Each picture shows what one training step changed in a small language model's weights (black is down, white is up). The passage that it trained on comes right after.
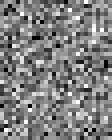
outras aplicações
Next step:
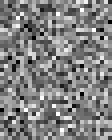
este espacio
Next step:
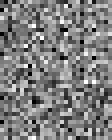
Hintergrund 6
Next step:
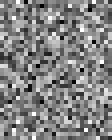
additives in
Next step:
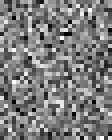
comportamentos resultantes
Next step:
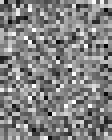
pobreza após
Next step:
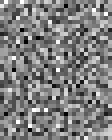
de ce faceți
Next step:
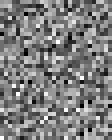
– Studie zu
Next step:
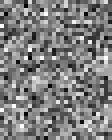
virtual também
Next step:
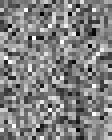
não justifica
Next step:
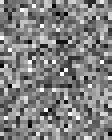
por el Autor.
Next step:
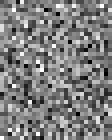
a secuencias de
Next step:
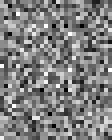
exemplu, în
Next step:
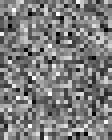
the opportunities
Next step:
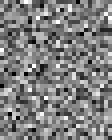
система сбора
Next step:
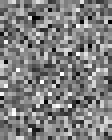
Starego lub
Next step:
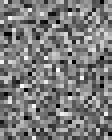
deb javob
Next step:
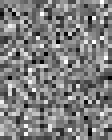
determina ser do
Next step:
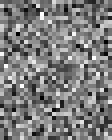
il cittadino
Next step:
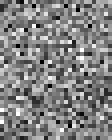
glass making
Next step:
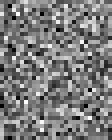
**Projetos de
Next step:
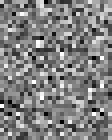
في تنمية
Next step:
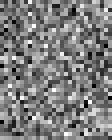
da água,
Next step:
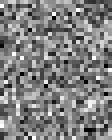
Número 2,
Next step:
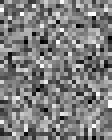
boshqalar. Shu
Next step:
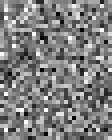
verificou-se que
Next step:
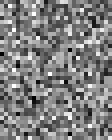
Taqdir va
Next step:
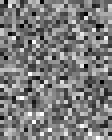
görüşler de
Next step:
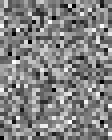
door voormelde
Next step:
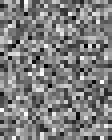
feito pela
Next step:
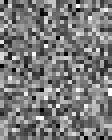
a disponibilidade de
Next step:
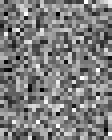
с большей
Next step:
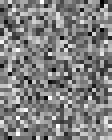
que se presentan en
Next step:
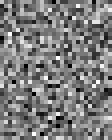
desarrollo que
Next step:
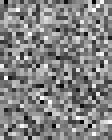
en (andere)
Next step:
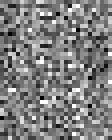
қатор ораси
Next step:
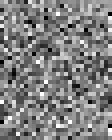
виконує роль
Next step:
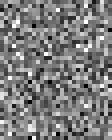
in occidente. La
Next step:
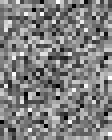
de la vie ou de
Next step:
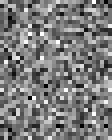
с тем, что
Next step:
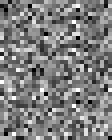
kinerja yang
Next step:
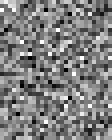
5 se repiten
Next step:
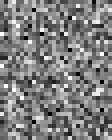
des étudiants
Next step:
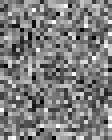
ook niet
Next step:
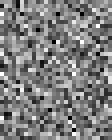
for o dono da
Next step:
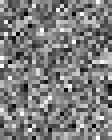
и подушные
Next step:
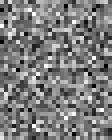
*Manual de
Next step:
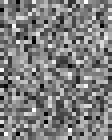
direct investment
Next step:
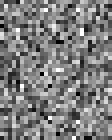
el Océano
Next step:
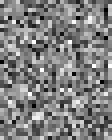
rôle plus profond
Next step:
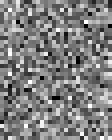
su complejidad.
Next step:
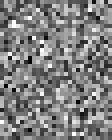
además de la
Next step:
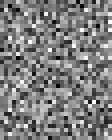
releitura de
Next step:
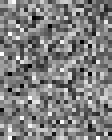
Susanto, H.
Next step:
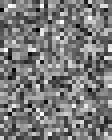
також усунення
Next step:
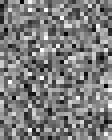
de doenças
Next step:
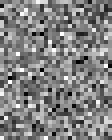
qilib, Asal
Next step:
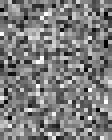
эса ўз
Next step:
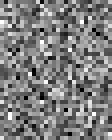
más. Teniendo
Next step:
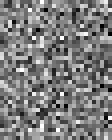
research and public
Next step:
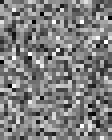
avaliar a qualidade
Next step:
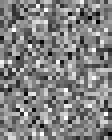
de políticas y
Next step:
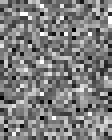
қаватли ва
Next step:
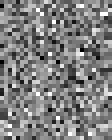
pero no así el
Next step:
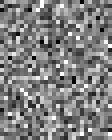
– sog'lom
